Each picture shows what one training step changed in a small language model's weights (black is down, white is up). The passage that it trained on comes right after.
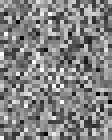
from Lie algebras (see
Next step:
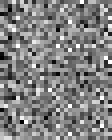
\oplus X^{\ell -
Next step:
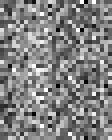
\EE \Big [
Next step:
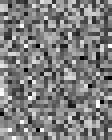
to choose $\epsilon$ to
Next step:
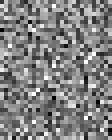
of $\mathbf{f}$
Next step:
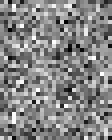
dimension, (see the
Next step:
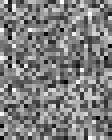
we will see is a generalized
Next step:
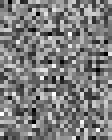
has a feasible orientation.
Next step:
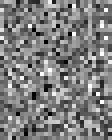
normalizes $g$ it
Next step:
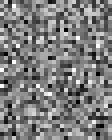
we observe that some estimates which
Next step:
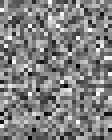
global stability. Finally, we
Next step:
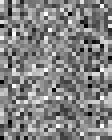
\ast f = yx
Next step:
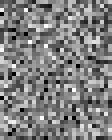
Combining the latter with
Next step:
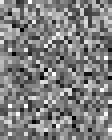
a symmetric 2-tensor.
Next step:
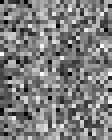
Theorem. We only consider
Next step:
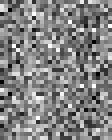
\langle \f f ,
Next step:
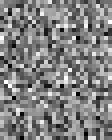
a function of parameters, then
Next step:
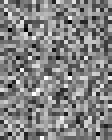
$V$ is the
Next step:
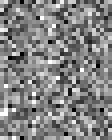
important result was obtained by
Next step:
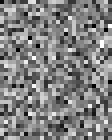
buffer level. In
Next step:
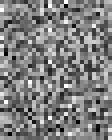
manner.}, the results in
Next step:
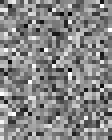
+ 3^k$ minimum
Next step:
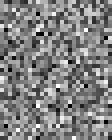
with curvature $K\leq
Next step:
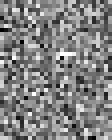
a sum of genuine
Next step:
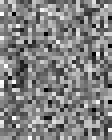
then, since this problem is
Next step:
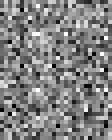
burden without an improvement
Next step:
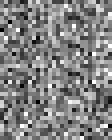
non-negative least squares
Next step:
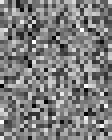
means a category enriched
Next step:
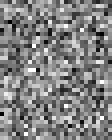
the pointwise limit of positive
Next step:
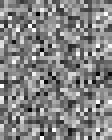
non-linearity using the
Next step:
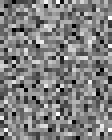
great detail. A full proof
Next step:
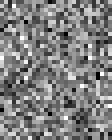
we choose $\eta$ such
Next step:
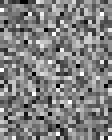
computations. In section 3,
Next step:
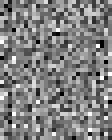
The {\it rate} and
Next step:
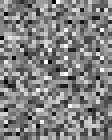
in $V$. In the
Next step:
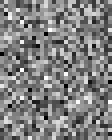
$h$ creates the
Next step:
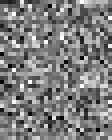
\str B.\] \noindent
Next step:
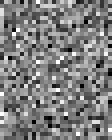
implicit form) and external
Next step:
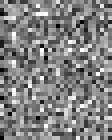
(i.e. every
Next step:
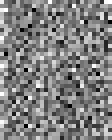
groups, and to rule out
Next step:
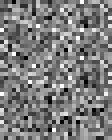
\item Ergodic,
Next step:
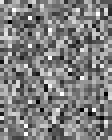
century the growth of
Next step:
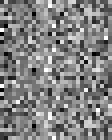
theorem which states that if
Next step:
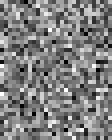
for any given constant state
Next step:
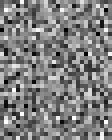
la phase, le principal
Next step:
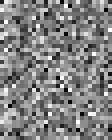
domains occupied by
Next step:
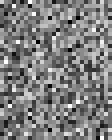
length} if there exists a
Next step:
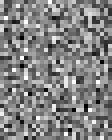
say that a Weil representation
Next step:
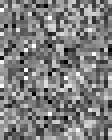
computing the residues of
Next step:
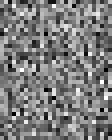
there is a single orbit of
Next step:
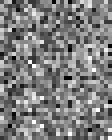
L\} \nonumber \\
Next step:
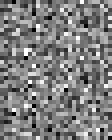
\item[(III)] For
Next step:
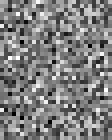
where $u(t)$
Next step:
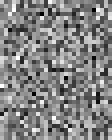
forms of noisy
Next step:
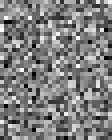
the Theorem leads to a refinement
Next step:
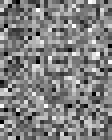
\} \subset U$. Then
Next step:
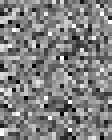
Acta Arith.
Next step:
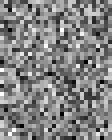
is reiterated that
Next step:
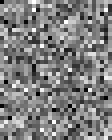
primary concern, it
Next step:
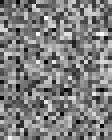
Using the horizontal local Lipschitz property
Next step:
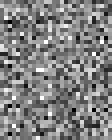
the Teichmuler character
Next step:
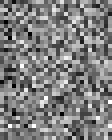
is positivity preserving. We are
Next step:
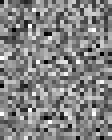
polynomial of minimum degree among all
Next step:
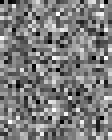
equation residual. We demonstrate our
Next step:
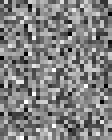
is proper $\Leftrightarrow$
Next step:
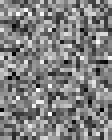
as the following generic form:
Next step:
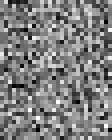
metric class, an obvious question
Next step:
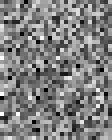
that in the first mode,
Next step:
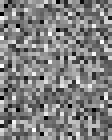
Planar Differential
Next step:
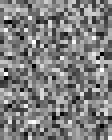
the properties of reduced convex
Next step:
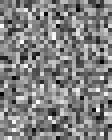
standard arguments allow it to be
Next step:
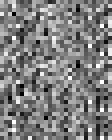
then there exists a polynomial
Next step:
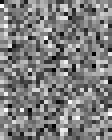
top to bottom of the
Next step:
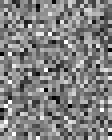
$X_y$ are
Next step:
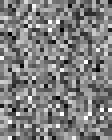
itself regarded as a
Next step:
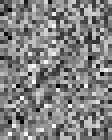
Let $K$ be a
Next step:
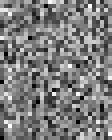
par les traducteurs
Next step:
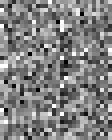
should commit to, and
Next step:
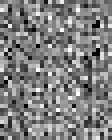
r e \,dx \,dt
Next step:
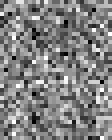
between two Belyi functions
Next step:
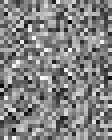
$D$ must be
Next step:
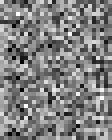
as the expressions of the
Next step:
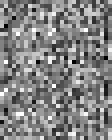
been collected, such that
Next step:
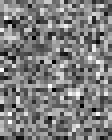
the efficient solutions which remain efficient
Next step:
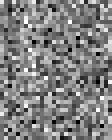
0 \notin {\rm
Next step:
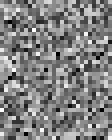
the classical "steepest
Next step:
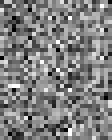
constraints of the tau
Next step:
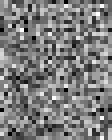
it satisfies the three conditions
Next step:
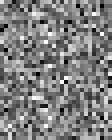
Upon arrival, each
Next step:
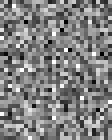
we prove that there are no
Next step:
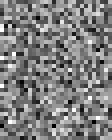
its detailed analysis and higher
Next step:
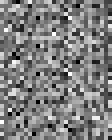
not need to assume the uniform
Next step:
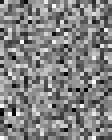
of $s$ builds
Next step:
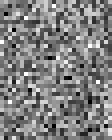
on $\mathbb{R}$
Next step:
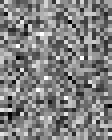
$M$ in the direction
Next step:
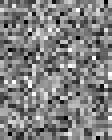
assumptions on the location of
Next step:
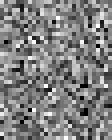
a self-similar set in
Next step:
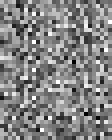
a connected Lie group locally isomorphic
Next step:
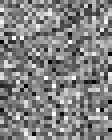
> k$. We prove that
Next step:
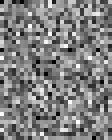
way in which these trajectories are
